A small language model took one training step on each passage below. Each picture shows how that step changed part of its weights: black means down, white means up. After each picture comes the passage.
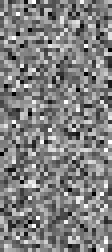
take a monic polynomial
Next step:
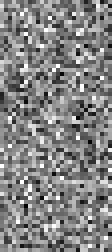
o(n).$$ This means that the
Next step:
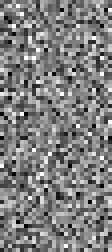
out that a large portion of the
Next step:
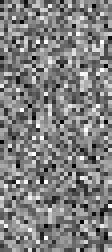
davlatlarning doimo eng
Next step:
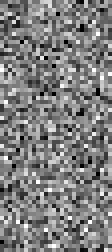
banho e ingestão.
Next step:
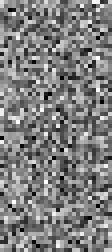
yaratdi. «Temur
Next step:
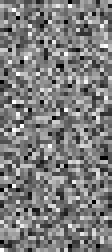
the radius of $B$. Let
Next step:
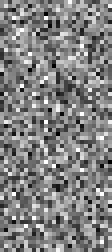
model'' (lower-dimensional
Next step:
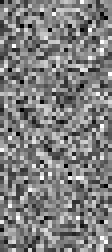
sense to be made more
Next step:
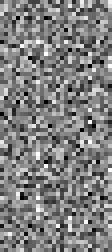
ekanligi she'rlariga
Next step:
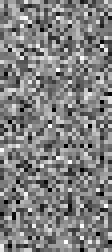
adultos mayores, ésta
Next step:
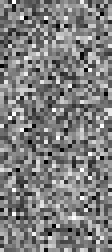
environment and female
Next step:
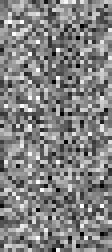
vositalari va usullaridan
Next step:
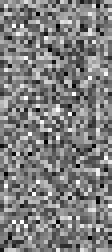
Mavlyanov A. Notqlik
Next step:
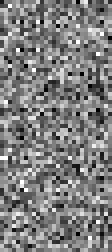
Fan terletak di bagian
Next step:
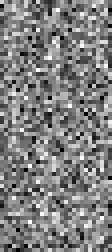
supérieur & Recherche
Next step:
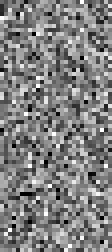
structure interaction system can exist for all time
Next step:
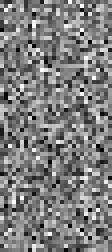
de estudiantes consideraron de alto el
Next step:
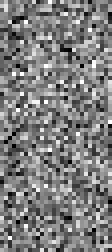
is assumed to be at least $5$.
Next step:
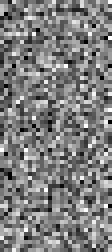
drawbacks of this approach are that
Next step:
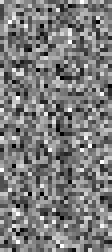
as follows: $$t\int_{\Bbb
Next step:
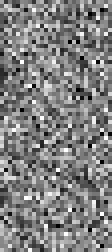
which Huizinga finds an
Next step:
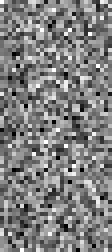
a organização das formas.
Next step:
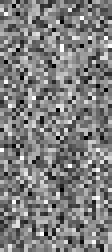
sumber. Pengujian ini
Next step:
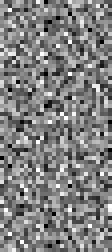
выражения языка.
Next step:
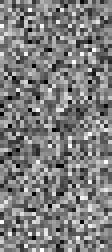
still linear. \begin{figure}
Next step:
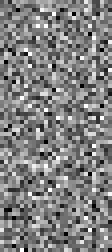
are equivalent. This lemma was proved
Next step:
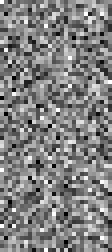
gehoord. Anders dan bij
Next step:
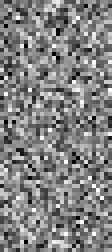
but for $P$ being the minimal
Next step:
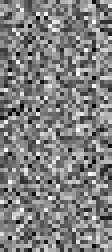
sequence.\it} \medskip \noindent For
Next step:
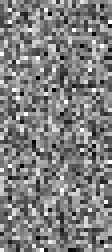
most $i=o(\sqrt k)$ and
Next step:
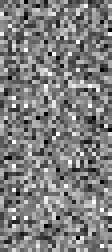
A. A. Prevalence of
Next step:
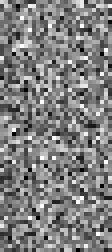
264). En esta crisis de
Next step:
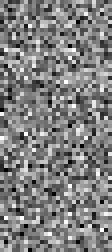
реалізацію п'яти
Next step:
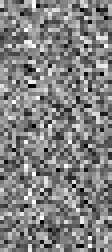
construção civil. **Iniciação
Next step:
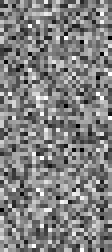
dureza distintas para o mesmo
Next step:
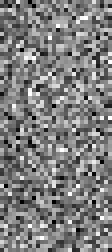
above hold, and the pair of
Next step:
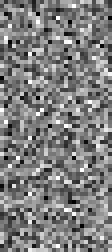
Problem 2.} {\it Prove that
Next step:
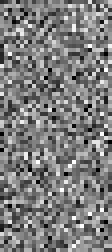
Next, by considering the unimodular
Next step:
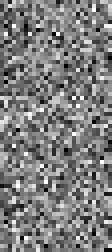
isomorphism from $\Lambda_1$ to
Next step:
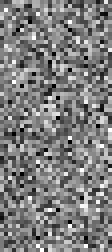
sexualidad, el proceso
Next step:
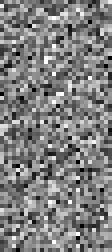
SILVA, M. S.;
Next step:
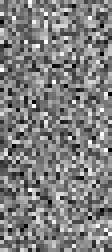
lower bound shall depends on the
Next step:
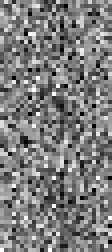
keltiruvchi ikki
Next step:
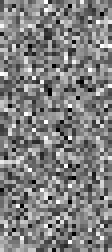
ProTaper tizimi bilan
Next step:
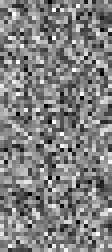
& d \end{array} \right|
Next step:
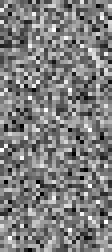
Weyl group invariant members of
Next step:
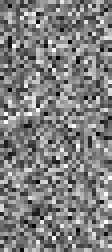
that there is a bounded strictly
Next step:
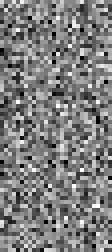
biznes va media sohalari
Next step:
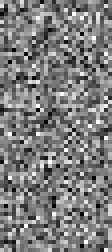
combinar con salvia,
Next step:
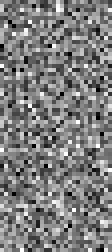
GASSET, José.
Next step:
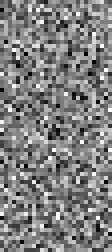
finite number of points, {which we call
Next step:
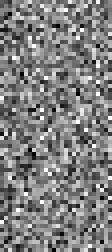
distance of the point corresponding to $w$
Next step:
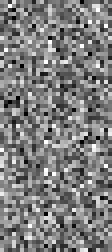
olib borish natijasida
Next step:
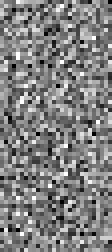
rioya qilinishi - mol
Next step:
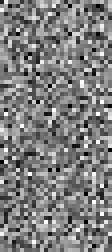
the generation of more and more peaks on
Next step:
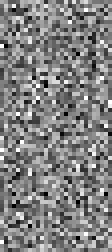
propositura de nova demanda
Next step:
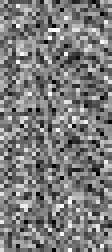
ANALYSIS ABOUT
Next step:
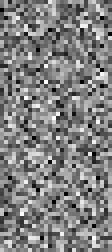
**Interfaol yondashuv:**
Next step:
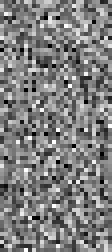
realizados e avaliações. Esta
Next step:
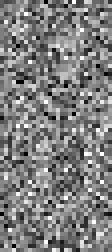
stakeholders. From the
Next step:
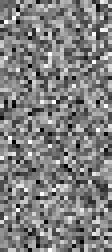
$S$ is a maximal order if and
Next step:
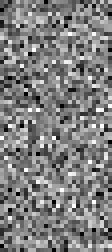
Analytics in the Modern
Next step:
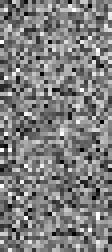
$P_{p}$ denotes the
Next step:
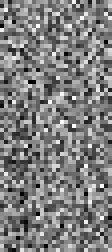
all their coefficient vectors from
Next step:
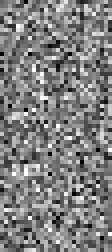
de plástico. O substrato
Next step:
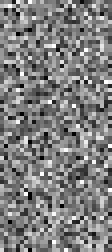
ce ne permite respingerea
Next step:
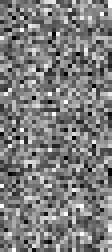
modified Radon transform using
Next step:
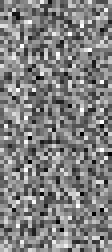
opartej na zasadach
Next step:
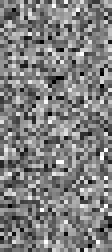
a single matrix-matrix multiplication to
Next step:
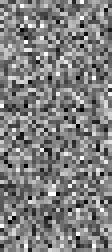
светские знания,
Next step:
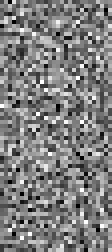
para acreditar la materia de las
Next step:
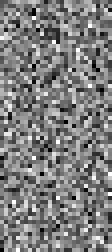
are endowed on their own
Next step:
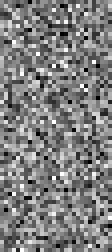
\end{align*} Multiplying by
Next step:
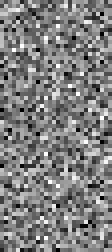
Theorem \ref{esp}} Since
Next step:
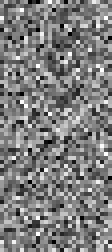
praksa sastavni dio
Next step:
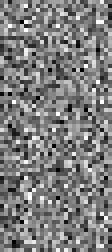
and existence of a natural grading.
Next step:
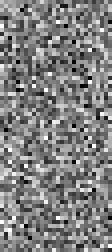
that \begin{equation}\label{eqtheta}
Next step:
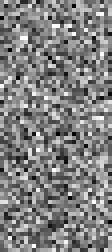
of in ieder geval, inzicht
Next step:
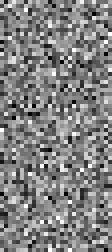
marcado la senda mucho
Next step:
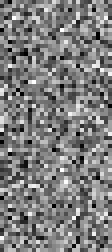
because $X_s$ is
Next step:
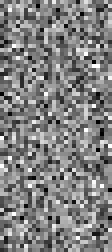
representation} of $\g$ on
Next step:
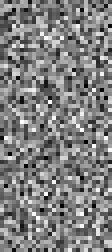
by selecting $v$ as a sequence
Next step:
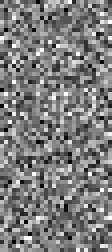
the probability that $\X_n$
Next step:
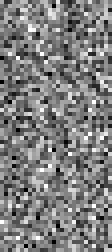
not conditionally independent in round
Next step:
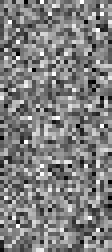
$\mathcal{C}$-colored string
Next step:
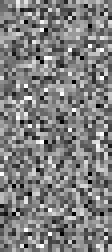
climatologicas do Estado;
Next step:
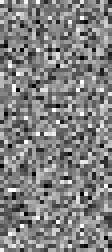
almost-every\-where defined
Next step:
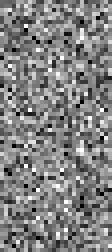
known lemma (part (1)
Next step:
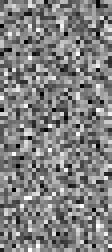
B. İncelemenin
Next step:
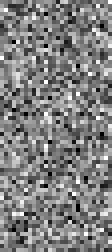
would predict an answer
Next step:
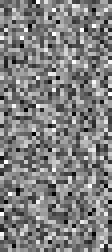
on random interactions, which
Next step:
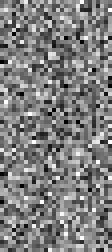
në dëshmi gojore
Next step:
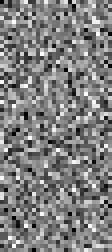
укладення угоди про
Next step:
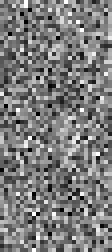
fuzzy bitopological
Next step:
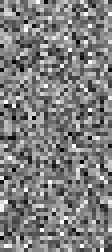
em alguns casos é evidente
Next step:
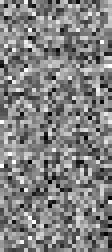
Let $R,A,C$ as in
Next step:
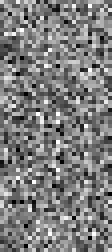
an interesting open problem to find new
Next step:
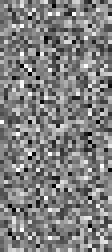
yoshiga nisbatan
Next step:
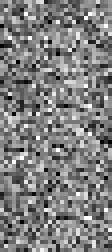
system $(\ref{genareaform})$. By
